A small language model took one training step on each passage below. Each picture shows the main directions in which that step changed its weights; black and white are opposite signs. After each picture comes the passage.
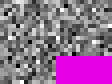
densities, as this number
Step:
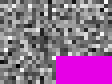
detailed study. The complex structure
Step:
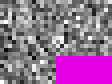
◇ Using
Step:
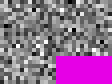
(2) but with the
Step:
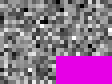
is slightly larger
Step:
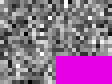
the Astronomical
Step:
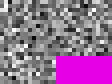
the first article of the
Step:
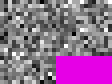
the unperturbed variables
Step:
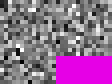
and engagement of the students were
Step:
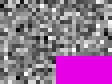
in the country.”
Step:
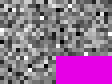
phase transition in binary solutions
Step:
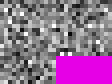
and $\theta$ the
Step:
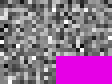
Stovner et
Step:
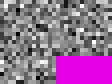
in a drastic way all
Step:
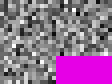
the pulley,
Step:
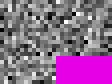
However, this approach may
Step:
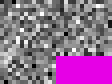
the bifurcation
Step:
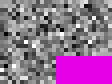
Program PEVE
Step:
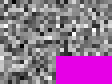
potassium requirement
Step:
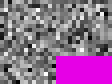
several changes that occur with the
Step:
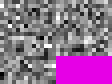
slots (See Figure
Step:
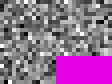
in $\lambda/h$.
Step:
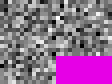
the cross-section of the
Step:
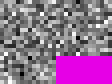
(median follow-up
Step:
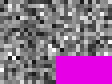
with a characteristic negative peak in
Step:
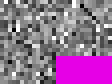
use beyond their mathematics
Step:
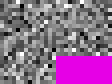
Software. The result
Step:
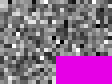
of the van der
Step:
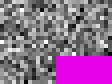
default, but also
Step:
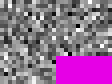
For this reason, the initial
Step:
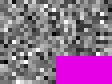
dissemination of the research
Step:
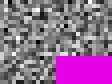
the boost converter is
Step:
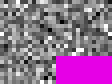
62 eV photons
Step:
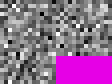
second-order perturbation correction
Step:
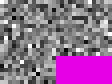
are used to record
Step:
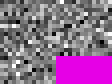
herbal kajal
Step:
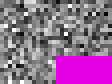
built once before model
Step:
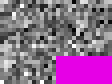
used for image visualization.
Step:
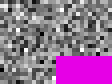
and an increased risk of
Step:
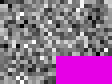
B and MAPK
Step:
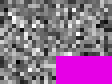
we are considering here), or
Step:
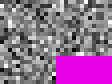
the prosthetic
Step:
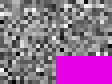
channels presented in Table~2
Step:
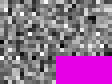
and adding the equations in
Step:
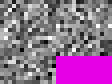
flux distribution and trace the
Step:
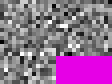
symbols are the
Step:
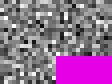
follows. XP overview
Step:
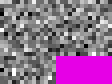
Many benefits are associated
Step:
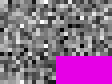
of information from a new
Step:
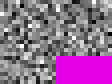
shown that for some values of
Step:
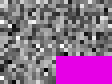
of Cyprus,
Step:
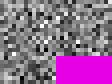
same neighbourhood
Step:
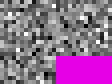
58 participants underwent
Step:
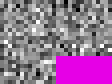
In contrast, the grown
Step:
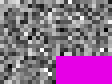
standpoints but also
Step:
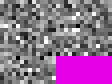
(2016). Transformation
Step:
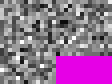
tracking assets either for
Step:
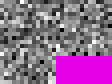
a disturbance in the
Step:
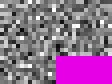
/ Slovak
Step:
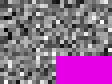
as an accurate,
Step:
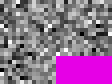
of proteolytic
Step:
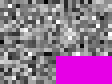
during the hadronisation of
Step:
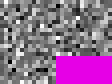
as our unique ways
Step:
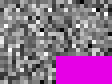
own experience with Ni
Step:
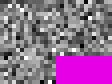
the upload must
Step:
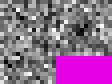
numerical results demonstrate that the
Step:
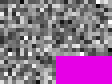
animals for experimental work
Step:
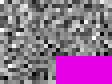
performance in SIWES
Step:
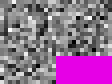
magnetic susceptibility of
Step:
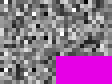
the Sun. A good
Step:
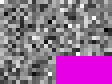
are not considered in FE
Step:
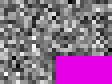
prove useful in further
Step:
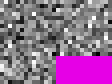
to Emergency
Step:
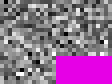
different axis configurations as
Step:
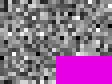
the size of matrix particles is
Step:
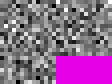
personal and professional
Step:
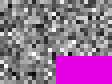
some concepts assessed
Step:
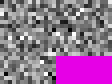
media gets in and
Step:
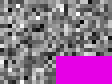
and abundances). This
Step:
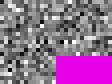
came from individuals collected
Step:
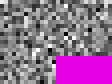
depend only on the radial distance
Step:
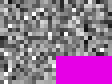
the half with of the
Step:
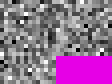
breadth appeared
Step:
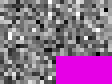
configuration. To further provide
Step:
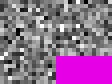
\end{equation} The
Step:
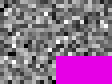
performance of each qubit are
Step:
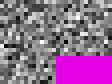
well-being of
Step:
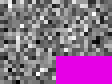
The Human Rights
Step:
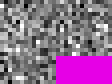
3 days a week
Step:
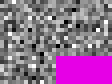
'a state of complete
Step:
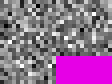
(ARPES). We
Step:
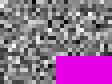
of temperate climate,
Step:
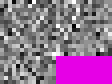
The estimated column densities
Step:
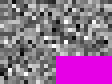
conduction band electrons
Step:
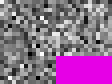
mane Rotties,
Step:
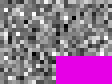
and the DA algorithm
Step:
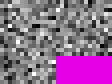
evaluate the status of
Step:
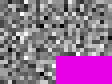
La nouvelle
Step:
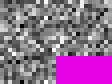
BEC is already
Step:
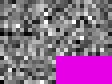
magnetic octupole
